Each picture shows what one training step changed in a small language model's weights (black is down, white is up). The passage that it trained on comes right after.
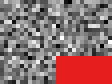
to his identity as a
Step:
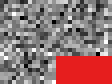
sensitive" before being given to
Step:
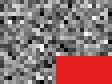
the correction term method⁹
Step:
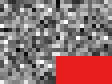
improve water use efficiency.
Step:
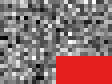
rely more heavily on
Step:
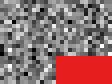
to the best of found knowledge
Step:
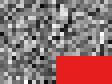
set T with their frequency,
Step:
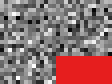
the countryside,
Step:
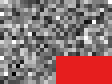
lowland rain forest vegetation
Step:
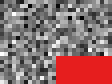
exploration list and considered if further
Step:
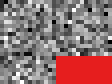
precise current-voltage
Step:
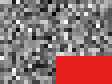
this type of software has been
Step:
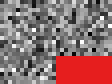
and students unfolds on
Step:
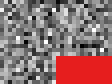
responsibility. 2. To understand
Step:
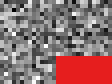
World Health Organization target of
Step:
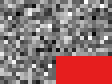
wrong labels of
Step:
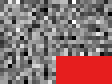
of a new type, which
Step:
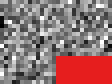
needed to tackle the
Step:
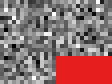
Lecturer Society as
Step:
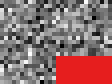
diverges from flat-
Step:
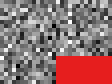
enhanced corticospinal
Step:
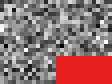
project's first year activities were
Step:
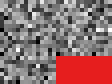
of these phenomena led to
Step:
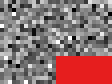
and biocompatible
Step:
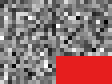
equation 5.0 below
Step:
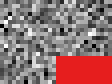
of Jainism which
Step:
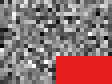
the considered cracks are
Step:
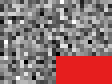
the size of the unit cell
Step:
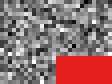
is aimed with this test to
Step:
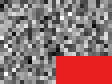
texts. In the
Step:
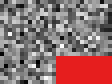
procedure involved potentiometric
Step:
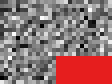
practitioners in working towards
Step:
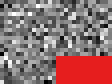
its deficiency also affects very
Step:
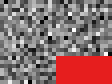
NaOH, ionic
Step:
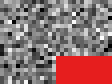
to the Building Act,
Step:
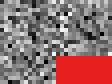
and it seems to be more
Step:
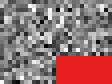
5$), the additional step yields
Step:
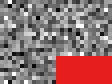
connectivity patterns hence provides opportunities
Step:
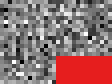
as new insights gained about
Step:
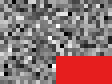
among public sector physicians
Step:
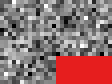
vulnerabilities (Cloud
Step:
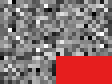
capacity bounds of EV
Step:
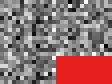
guidance on student and research opportunities
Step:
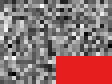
Are Less Common.
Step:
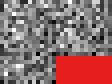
improved understanding of the geometry of
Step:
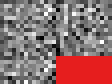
/ Q \dots \dots
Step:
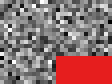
reused in the analytical
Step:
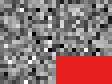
[2] Despite significant
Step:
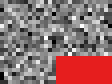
be the ideal interview location to
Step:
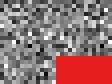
committee as well as
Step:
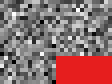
bodies. This is because if
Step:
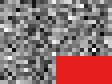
and to make changes in the
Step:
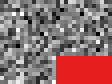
precursor activated with
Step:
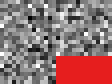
educational outcomes. 3.89
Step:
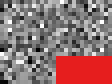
this aspect in the form of
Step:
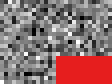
of reason” and to understand
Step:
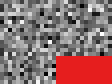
the fuel represents a key
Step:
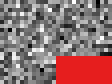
at multiple length scale promote an
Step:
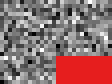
is difficult to consider the internal
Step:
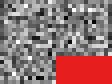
how it works, so it
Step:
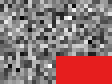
diet at a tune of
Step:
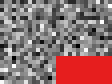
events for the dissemination of
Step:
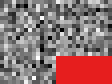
Central Asian region may increase
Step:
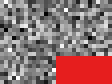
exporting countries, as it
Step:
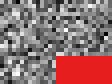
mobile cloud computing," in
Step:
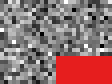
of the child and a means
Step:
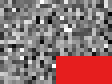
the hydriodic acid
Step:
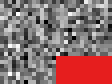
Moisture Content (%)
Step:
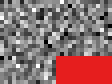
department. To ensure optimal
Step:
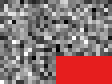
as regards the assessment after
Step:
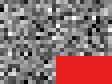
water, and a suspension
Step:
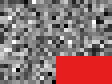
fallen dramatically after
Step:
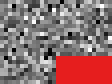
left, RR –
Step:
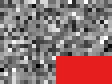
since its usually taught
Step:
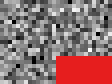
to explain and predict human behavior
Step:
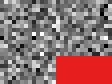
to ensure safe water monitoring;
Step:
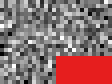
has lost its meaning as
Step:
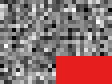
variables. - Reaction time
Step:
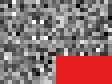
bar intact, or
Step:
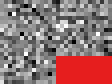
including gyroids.
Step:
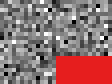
trapezoidal neutrosophic
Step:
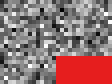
others, have written about various
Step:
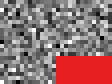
stomach. After
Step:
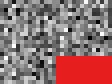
Polish forests are
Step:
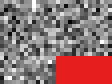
any positive number n such that
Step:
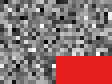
can support. OSPF
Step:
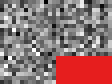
estimates of real-world
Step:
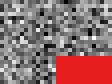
the separation of ownership and control
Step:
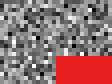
checked during meetings, where
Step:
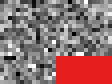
and Agricultural Technology
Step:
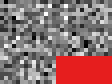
= AX - L
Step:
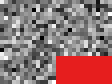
for people to change their behaviour
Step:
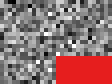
a high level of specificity
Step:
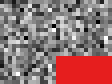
Author’s compilation based
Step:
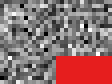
article can be found, in
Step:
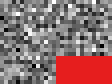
- i. Java
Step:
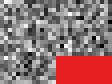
unwilling to be
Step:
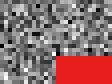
to the population [23],
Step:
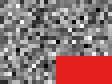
on respondents' knowledge of the
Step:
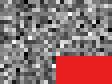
200 nm. Bottom
